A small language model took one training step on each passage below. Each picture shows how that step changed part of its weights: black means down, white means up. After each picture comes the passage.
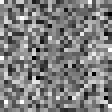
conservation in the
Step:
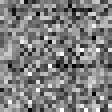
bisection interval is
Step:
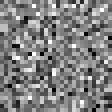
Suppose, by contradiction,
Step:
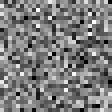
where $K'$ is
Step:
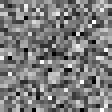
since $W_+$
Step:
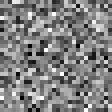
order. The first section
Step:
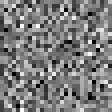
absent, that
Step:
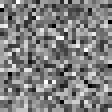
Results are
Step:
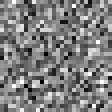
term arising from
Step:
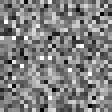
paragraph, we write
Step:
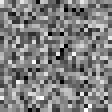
per period. The
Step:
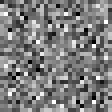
if $M$ admits
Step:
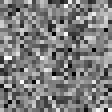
$G$ is a
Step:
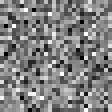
varieties. The
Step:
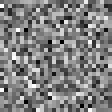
in which case we obtain
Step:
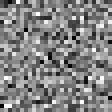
unconditional basis sequence
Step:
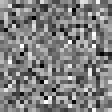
well as the deep
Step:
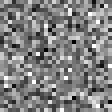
is smooth and linear,
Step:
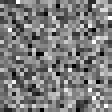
show that we can
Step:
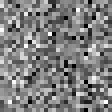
phase shift per time
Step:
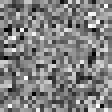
is a word with
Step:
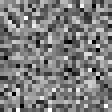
schemes, that
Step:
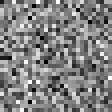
constant throughout its
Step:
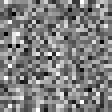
a sheaf of algebras
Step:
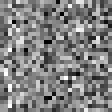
introduction of the weak
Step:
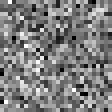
we list the
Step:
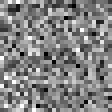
from convolutions
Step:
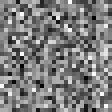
an Einstein
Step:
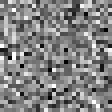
metrics and stochastic
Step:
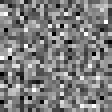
if }\, \tilde
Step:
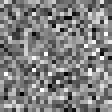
and the lattice is
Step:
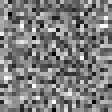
his approach to the
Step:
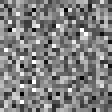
of ideal hyperbolic
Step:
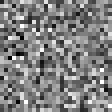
some basic facts in
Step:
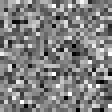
same $\Omega$, to
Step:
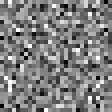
problem as formulated in
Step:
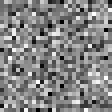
$i$-th row
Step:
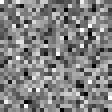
feature of the
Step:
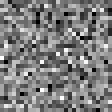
the triangular lattice
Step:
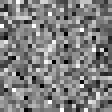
properties of these polynomials and
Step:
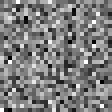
inequality, there exist positive
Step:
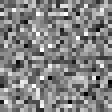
If the edges from
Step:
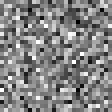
The following rescaling
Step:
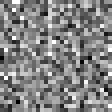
inverse Fourier transform in
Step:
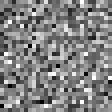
a basis and expressing
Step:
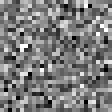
affected by a
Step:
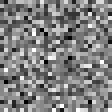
that for any set
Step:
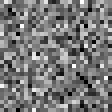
a key role
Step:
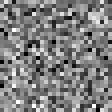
and money into
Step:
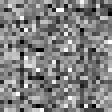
been derived under the
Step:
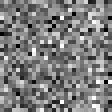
=1$ and the
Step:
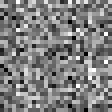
starting point here is
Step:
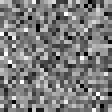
high number means we will
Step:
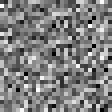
to which the polynomials are
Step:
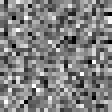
behaviour of the test
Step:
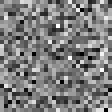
the possible $B$
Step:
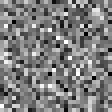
one gets%
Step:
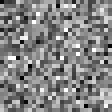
Let $t\geq
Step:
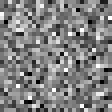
what follows we shall use
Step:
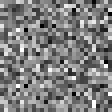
$$ in terms of natural
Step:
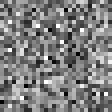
of a sequence of finite
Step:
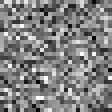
have singularities. To provide
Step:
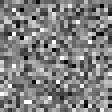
equivalence of categories between
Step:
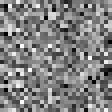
continuity preserved by
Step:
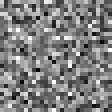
while the third equation
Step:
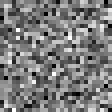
move produce equivalent
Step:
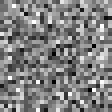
to a triple of
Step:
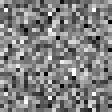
\ecor Finally,
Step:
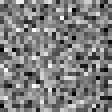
derivative estimates by the standard
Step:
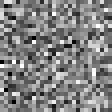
and Social
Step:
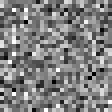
19 calls to
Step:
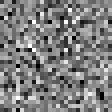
depend on $P$
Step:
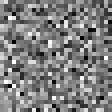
0$$ the stochastic differential
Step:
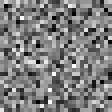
coefficients there. Thus ,
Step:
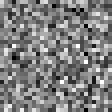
per unit length of the
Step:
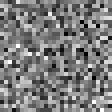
show fail at the
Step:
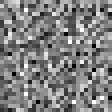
asymptotic value, as given
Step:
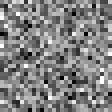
nonlinearity, $\delta
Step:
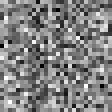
enter the cost
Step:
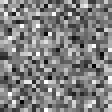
positive orbits through
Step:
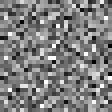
the instances and in
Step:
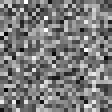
rules* and
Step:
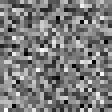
than one internal
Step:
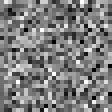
a change of variable,
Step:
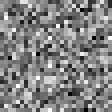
the attenuation map
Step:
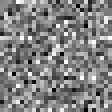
the Dulac map
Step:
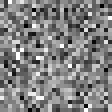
theory. The above
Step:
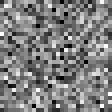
in Kemer's
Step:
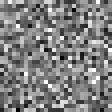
function is seen in the
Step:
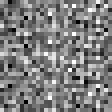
\omega \lp
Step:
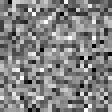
graphs. The following Theorem
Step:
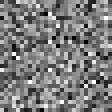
show the following results.
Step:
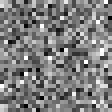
$\bar M = I
